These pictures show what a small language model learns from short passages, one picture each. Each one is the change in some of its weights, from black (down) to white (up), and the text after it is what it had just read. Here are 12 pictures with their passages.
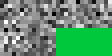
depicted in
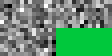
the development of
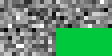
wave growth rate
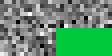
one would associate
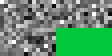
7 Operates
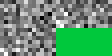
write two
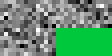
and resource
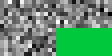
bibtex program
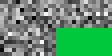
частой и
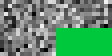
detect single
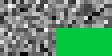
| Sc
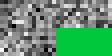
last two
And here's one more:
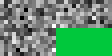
state yield a
